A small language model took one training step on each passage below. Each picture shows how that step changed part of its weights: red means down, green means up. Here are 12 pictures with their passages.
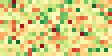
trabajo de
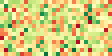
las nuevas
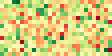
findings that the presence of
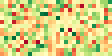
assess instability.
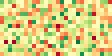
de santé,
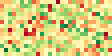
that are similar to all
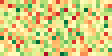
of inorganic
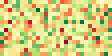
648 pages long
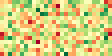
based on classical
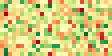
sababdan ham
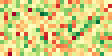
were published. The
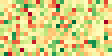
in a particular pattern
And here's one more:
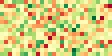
and Legal
